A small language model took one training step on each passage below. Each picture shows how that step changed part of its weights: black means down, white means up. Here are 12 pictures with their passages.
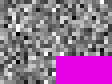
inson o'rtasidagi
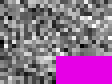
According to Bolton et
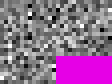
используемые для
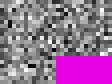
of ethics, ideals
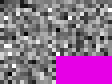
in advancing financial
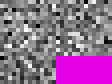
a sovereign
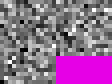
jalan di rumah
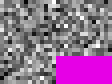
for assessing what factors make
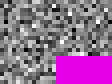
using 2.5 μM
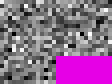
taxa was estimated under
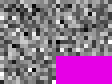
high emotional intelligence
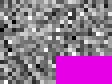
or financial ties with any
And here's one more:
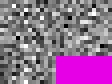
contributions V.S.:
